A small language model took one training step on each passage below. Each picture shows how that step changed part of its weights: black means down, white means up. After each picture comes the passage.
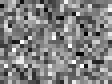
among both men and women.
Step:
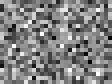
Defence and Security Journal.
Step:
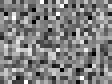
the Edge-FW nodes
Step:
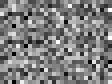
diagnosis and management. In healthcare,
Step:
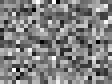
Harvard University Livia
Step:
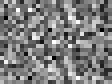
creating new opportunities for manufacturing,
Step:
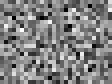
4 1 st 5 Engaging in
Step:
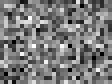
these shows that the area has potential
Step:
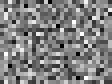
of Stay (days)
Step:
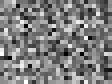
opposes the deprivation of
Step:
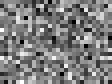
to pressing societal problems.
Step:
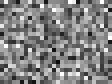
mode, compound (8)
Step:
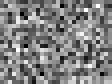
reflects all the activities and research done
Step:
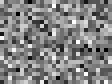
the stock return. The accounting
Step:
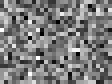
as this polymerisation, the velocity
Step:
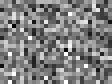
RELATED WORK
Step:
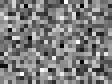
case approach, using primary legal materials
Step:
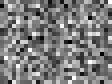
village in the study
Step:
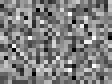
at Nature Scientific Data and
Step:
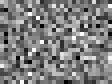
$t \geq 0$ is
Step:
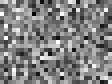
biomass from baseline ERSEM
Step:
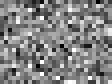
– to understand the distribution of responses
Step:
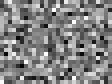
only analyze non-humanities
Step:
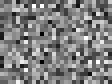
40% lower, and, at
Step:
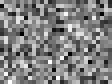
with pagination and mode
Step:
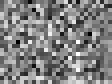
authorities analyzing the degree of protection
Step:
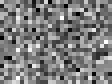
to train the model with softmax
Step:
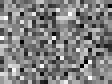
A comprehensive design space evaluation showed that
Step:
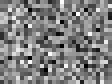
the amount of attacker traffic after
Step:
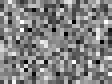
explanatory models. Since perceptions of
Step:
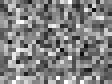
the role of the media about child
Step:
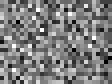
Data Acquisition) systems
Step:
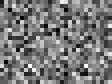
waste reduction, improves waste management
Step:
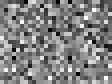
Smith *et al.*,
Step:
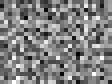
strengthening the societal value
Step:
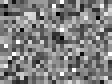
0 was more common in category
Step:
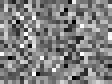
Research Centre (JRC)
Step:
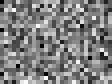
pressure side. Derakane
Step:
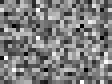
benefits with less or affordable
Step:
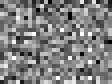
to determine the effects of independent variables
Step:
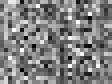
practical businesses in the context of
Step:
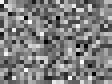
with other calculations. To evaluate the
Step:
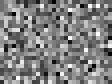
that, in C5, the
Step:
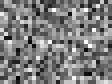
microscopy to characterize the network
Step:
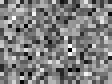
like other common cancers has
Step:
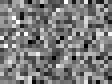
so this scheme is impractical
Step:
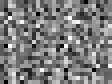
my business”. On the other
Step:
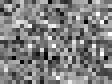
the first row is also
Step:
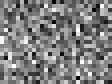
tensile elongation is obtained from
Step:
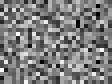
process. Figure 7. Sample
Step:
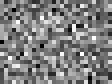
$$\Delta V \cong
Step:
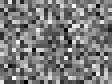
CTs. CT
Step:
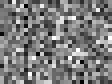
flora, fauna, organic
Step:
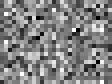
46 Katsilambros
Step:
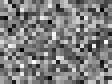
more than one base; -
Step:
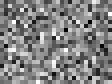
Commons Attribution License
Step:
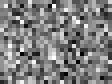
obstetric outcome. It gives
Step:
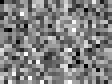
sinovac 40 hand
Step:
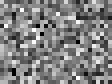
need HPC. Their research fields
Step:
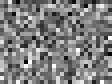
demands that will be placed upon them
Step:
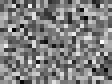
Reference source not found.
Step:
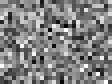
There is a benefit to organise
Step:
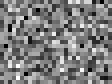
distributed in the tropical,
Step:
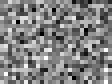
will include updated PADS computer
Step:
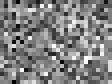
the maximum that can be consumed
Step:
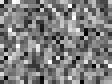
outline given so far should
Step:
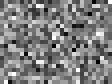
quality of life including daily living activities
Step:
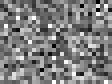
provided free of charge by the joint
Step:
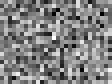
allows obtaining electrospun membranes
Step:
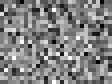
temperatures (grey areas), potential
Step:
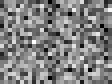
in treatment planning and in surgical
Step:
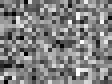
solution was stirred at room
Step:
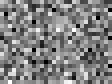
THAT BY ARMA
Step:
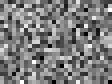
The cooling is maintained continuously throughout
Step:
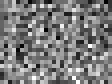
by, among other things, environmental
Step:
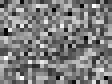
of composers, instruments, and
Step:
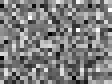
*Ecological Economics*,
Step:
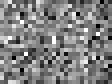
principle works also for $\alpha =
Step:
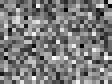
bodies with low blockage ratios.
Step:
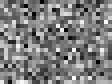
with the left lobe of the
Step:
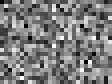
with magnesium it is mostly
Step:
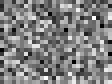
5. In Figure 6, the
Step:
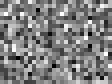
those pigeons to have the
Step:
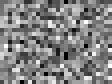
test the quality of the extracted rules
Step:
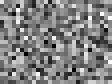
an hour. Sit with a
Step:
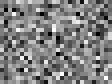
set assumes a constant normal
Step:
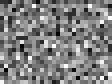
*E.coli*, followed
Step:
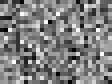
concerns. Miranda
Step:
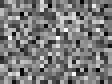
concept evaluation and selection, including
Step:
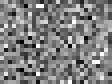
of the second version of the model
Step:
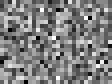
and higher chloride concentration accelerate
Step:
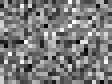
layer production system; the difference was
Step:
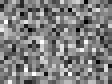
correlating hemodynamic data with
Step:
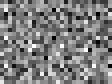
Legal PK,
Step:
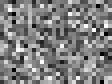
fan where the polymer changes its
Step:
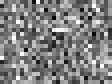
people during the time schedule
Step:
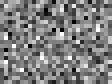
very general conditions. This work is
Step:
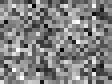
the researchers' location instead of
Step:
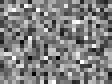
spp. Which were the
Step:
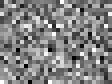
Republic of Indonesia. (2011).
